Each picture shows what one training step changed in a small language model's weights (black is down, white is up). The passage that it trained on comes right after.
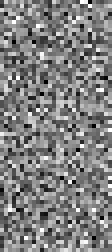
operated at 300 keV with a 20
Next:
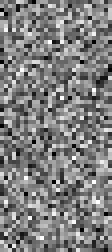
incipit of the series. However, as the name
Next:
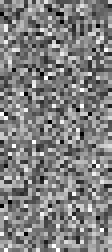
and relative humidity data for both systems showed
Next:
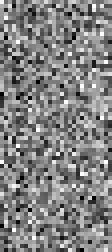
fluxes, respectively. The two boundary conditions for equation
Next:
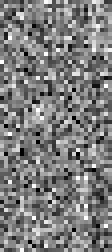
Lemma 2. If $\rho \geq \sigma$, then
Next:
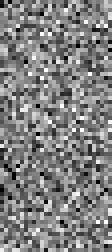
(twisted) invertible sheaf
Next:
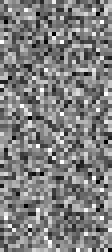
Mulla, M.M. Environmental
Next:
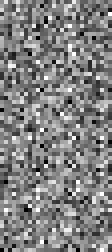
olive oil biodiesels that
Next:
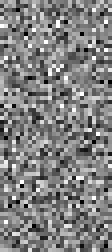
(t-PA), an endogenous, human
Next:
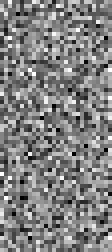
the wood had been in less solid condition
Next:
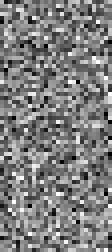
have been a number of models presented for the average properties of
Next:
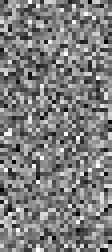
to emit also in the X--rays, at
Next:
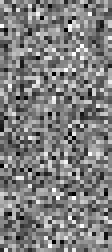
the NGT method on the IEEE-30
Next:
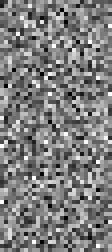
and first radial derivative of the photon potential
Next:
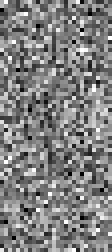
the region where the $I$ versus
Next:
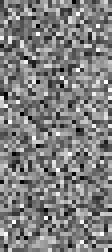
ecosystems and data spaces. They form the core
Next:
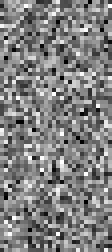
Cinnamon has been reported to have
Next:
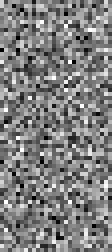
Then, for every $\omega\in\Omega$, there
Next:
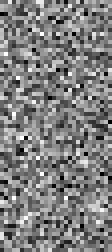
velocity of $v_\mathrm{wind} \approx
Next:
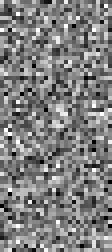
$p\in [3,\infty)$. As proved
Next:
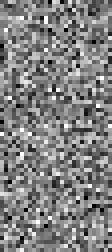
that only a zero proportion of positive integers are
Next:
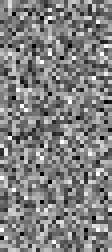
and normalizing, we can obtain isotropically
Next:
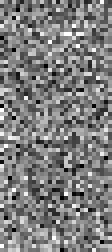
homotopy idempotents. Since we are
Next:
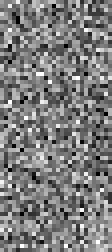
ideal $I$ of $S$ is an
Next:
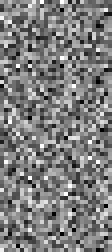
too narrowly in practice. The
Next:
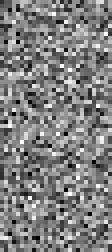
effect of surfactants on droplet
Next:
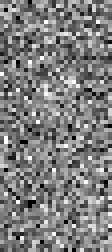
countries had their reign overthrown because of
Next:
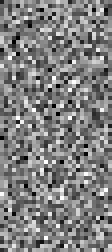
Hence Biljana Vuckovic'
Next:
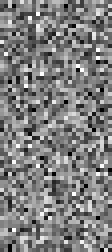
shown in darker shaded region, and its
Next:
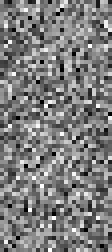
and innate immune cells can also either
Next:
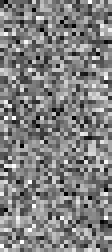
$<$0.3 arcsec is thus
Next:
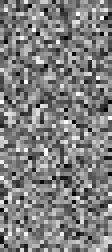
helpful. - To specify the roles of the
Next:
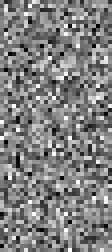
a mud lamp containing ghee.
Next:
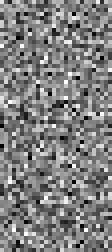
finite value or at most scale logarithmically with
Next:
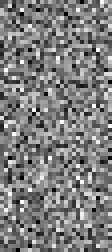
from 60 GeV to 140 GeV, would
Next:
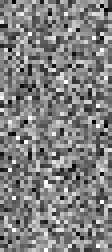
'A Tale from My Tree:
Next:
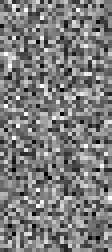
of an ICT artifact to specific
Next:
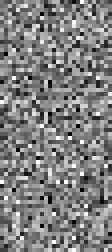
into a continued fraction as described above, assuming
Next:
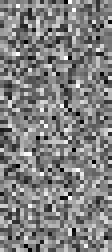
\text{ a facet of } P}
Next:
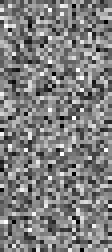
simple, empirical expressions.²¹ In
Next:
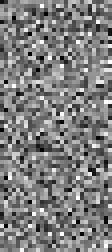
not specify which edges are to be used.
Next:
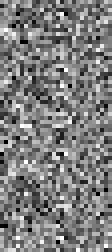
\cite{DDS95}. The
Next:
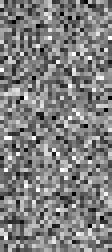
we activated $Q_{H}$, the values of
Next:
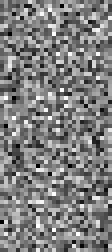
of different spectroscopic methods, see,
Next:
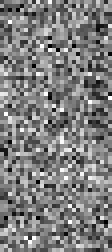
$L_2$-error and the
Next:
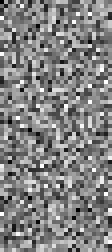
IS suggests that on certain instances,
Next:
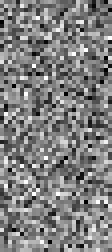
where $N(A)$ is the number of
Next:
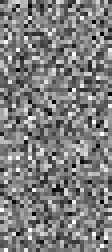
the Trajan's Market Museum.
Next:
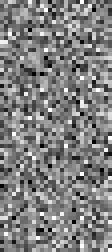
greater than twenty, reflecting high data
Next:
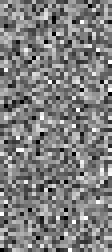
fermions have the same chirality, and
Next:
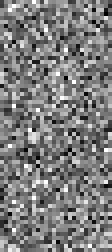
Lagrangian for the non BPS
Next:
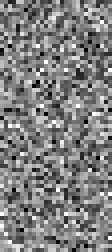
where ${\bf C}$ is a real-valued full
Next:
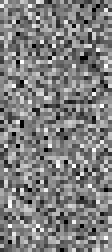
ABC system by an external gate.
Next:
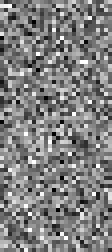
vs. Quantum Algorithms*, provided a theoretical
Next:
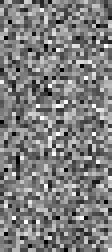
aesthetics. Marchesotti et
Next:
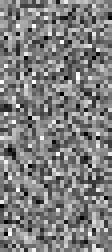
gates. Fig. 1. (a) Fig.
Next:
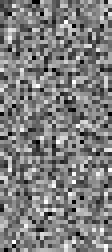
of sets or the binary relation required by the definition and
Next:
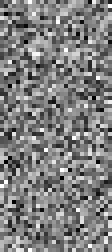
to the random-phase-approximation for the
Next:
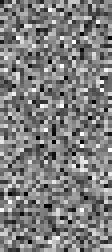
reduces the dynamics of fermion pairing to a
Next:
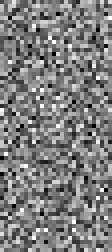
article. Ethical Committee
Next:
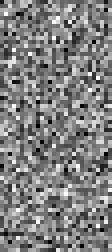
through the top-mounted fan, and a
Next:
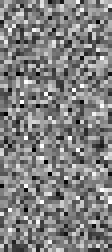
the set $S_{a,b} \subseteq
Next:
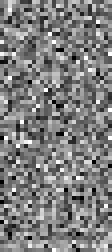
of Kohima was named
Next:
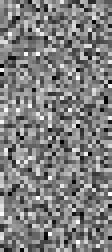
more regularized latent space. We show that while the
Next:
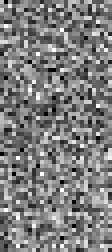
are useful for us. Let $G$ be a Lie
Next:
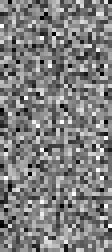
John Smith: Writings with
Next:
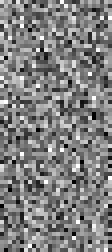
5 water samples were very similar; two factor
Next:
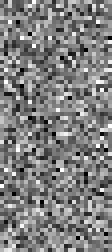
this section is devoted to proving the following
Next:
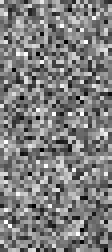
partition model introduced in \cite{bpp2020}
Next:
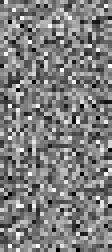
variables used for enabling/disabling each of
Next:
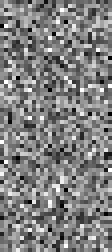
rate of decay. For completeness, we include a
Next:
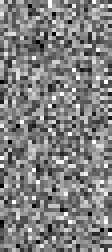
is not unique, it results in unique values for
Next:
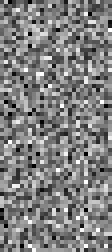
$(\bm{\phi},\bm{\sigma})$. The center
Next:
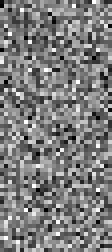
can be determined by a very simple argument. If
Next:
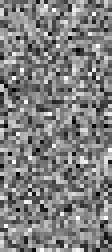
by etching the top CR39 sheet using strong
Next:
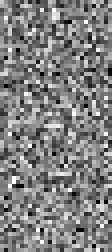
this regard is provided in Sec S6 of the
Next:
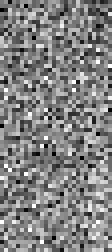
$t_+$ the phase point is in
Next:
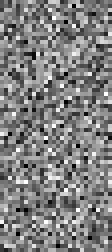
`collapsing' the irreducible components which are
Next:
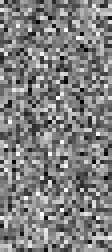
spikes of soft X-rays and may be
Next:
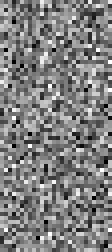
c-index for the enhanced model using
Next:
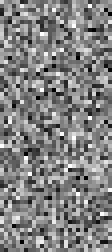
as follows. Let $\mathfrak{c}$ consist of the
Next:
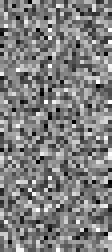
database application and will be gradually
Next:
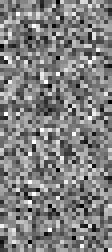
based hybrid FSO/FO dual channel communication
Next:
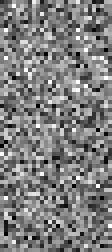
for $\bN_R$), implying $n
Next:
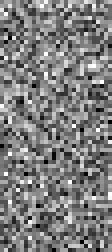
spectral properties of $H_\hbar$ are different.
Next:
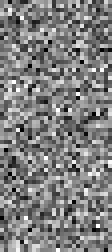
map unless noted otherwise. The basic
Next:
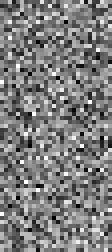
moral development, self-concept, university
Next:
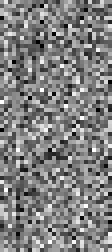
is essential for exploring differences in morphological
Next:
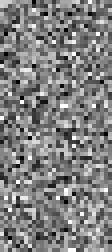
\caption{In the three panels (a),
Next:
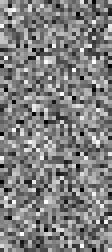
1σ range which is linked to
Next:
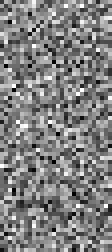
greatest cause for infant mortality after
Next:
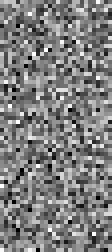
data, carried out initial analyses and reviewed and
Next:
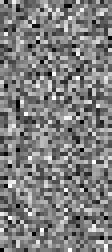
astrophysical components in our universe
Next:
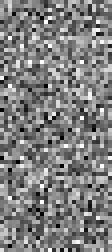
and it is completely swamped by the
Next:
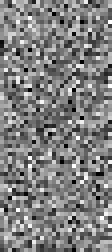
from the earth on the opposite side, and
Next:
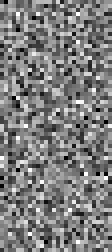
description. That it is the describability that
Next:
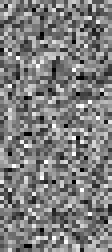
in good agreement with the ideal response of the
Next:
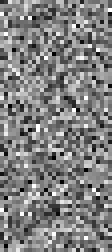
Koszul algebras since the algebra
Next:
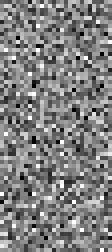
separate function. Here in genSalt
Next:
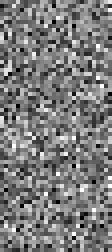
at noise levels 5%, 10% and 20%.
